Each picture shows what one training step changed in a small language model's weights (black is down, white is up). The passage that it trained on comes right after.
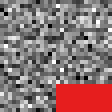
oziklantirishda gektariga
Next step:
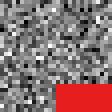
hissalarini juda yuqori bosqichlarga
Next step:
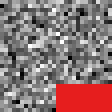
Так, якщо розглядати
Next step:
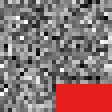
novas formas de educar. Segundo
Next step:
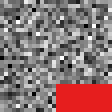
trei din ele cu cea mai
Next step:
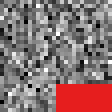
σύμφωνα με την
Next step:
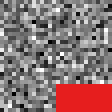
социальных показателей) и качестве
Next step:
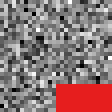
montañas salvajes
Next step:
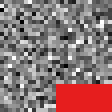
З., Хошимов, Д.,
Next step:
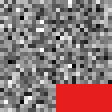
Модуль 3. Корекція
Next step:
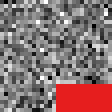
as a gift—not one
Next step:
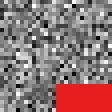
sifatida faqat yozma adabiyotdagina
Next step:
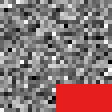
physical and mechanical
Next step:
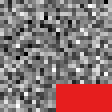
boshqaruv tizimining markazlashganligi,
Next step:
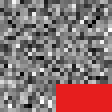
to a number of emotional,
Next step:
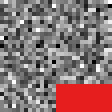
altas. O seu comportamento
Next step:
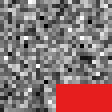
тест Купера,
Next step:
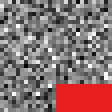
DE NAZARÉ,
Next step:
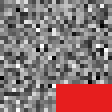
yagona rejasi asosida tashkil etilganligi
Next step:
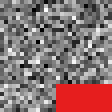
fatores críticos que podem comprometer o
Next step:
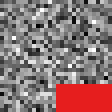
лечение осложнений после
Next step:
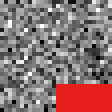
a necessidade do uso de materiais de curativos
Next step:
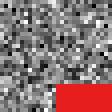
e alle pratiche cultuali,
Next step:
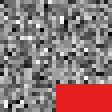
disarankan untuk terus
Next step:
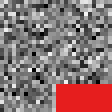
por nefrectomía radical
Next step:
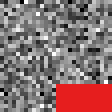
redacción deficiente Informe
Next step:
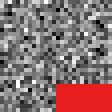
most promising specimens are
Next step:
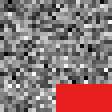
A., Sabatino M.,
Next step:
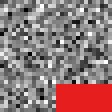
pencatatan penjualan
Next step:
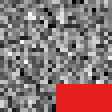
Kirish: Zamonaviy ta’lim
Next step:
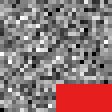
semana. Observa-se que
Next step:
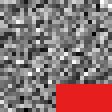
educația religioasă
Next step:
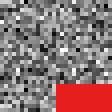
ong, vatanparvarlik.
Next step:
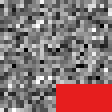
*informed consent* tersebut adalah
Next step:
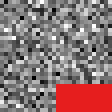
мова є відображенням життя
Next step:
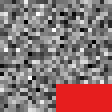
turli-tuman qiyinchiliklarni,
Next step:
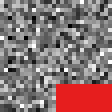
de loucura não é natural, mas
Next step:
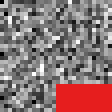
Ток баланд танали
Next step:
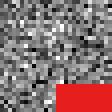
имеющими отличительный вид
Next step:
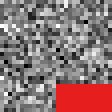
que mantiveram a mesma
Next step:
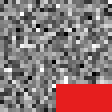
talabasi Electron pochta:
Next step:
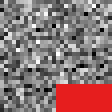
S. Muzikoterapiya
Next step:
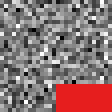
на площади района.
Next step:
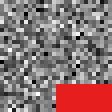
kerakli uxlash darajasiga
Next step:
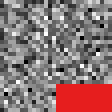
tomonidan sotib olingan xususiy aksiyalar
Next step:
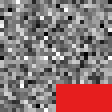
difficulté de répondre
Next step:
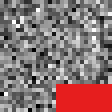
зарур ҳуқуқий
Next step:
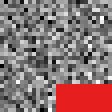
також дотримання прав у
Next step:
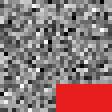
D., Ibragimov,
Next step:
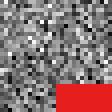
крепкий алкоголь,
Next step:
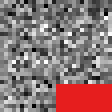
создаст аналитическую основу
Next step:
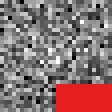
Здесь рассматриваются
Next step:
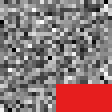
contactos sociales y la conformación
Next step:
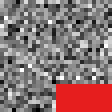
publicación fue posible gracias a un
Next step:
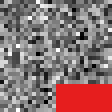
l'occasion du
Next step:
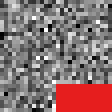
va JSTga a'zo
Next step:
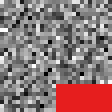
ocorreu no porto Trairi com
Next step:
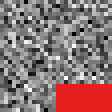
якого громадяни можуть
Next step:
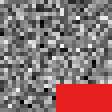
issiqlik qabul qilgichlardan
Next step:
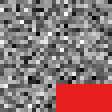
in the appointment of financial
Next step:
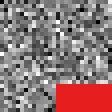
la profesión, que en opinión
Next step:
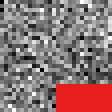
что оба героя были
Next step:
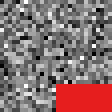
CLARITY tiene como objetivo dar un
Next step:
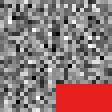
консультативне обслуговування
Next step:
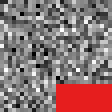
is van zeer groot belang voor
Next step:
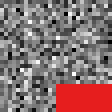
Kinshasa, République
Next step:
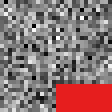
Зафаров О. З.
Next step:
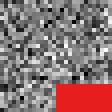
ponto a se destacar é que todos
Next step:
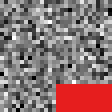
“ажралиб қолган”
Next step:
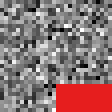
Nike Ambalaj
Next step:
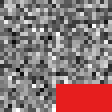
u bir qancha qismlardan iborat.
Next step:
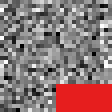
4. Perencanaan proses
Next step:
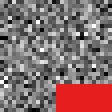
able to interact effectively with
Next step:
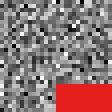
تنمية الحركة
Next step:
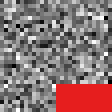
dökümü değil;
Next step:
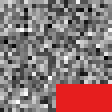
zu dem Ergebnis, dass die bis
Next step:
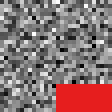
mamlakatimiz har jabhada
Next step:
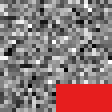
findings regarding the role
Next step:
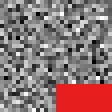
ongida dunyoni dialiktik
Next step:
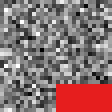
kleine Prinz“.
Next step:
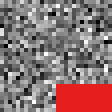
Maydon tushunchasining talqini hamda
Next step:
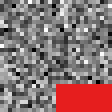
в рамках единой концепции
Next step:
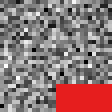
Muhammad Bobur nafaqat
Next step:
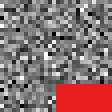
of Uzbekistan, Tashkent; 2 -
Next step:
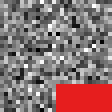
d'un objet ou d'une
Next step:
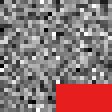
все последующие феодальные
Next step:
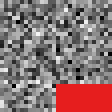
obstante, estos trabajos no
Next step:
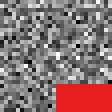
(Fundación para la Innovación
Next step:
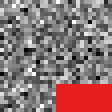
слушание дела как форма
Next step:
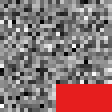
la PFEM. Suivi des
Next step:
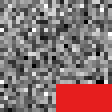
и архивирование аварийных
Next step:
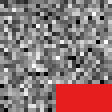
Direktörleri Konferansı
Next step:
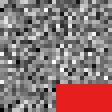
адабиётларда тез-тез
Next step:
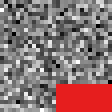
т.е. вторая
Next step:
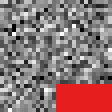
se adscribe sin
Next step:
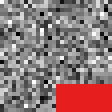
het bekroonde spel.
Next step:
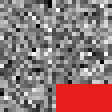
необмежено довго.
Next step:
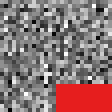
медицину.* При поддержке
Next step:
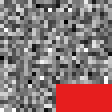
istisno qilishda yordam beradi.
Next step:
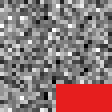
to'plamini aniqlashga imkon
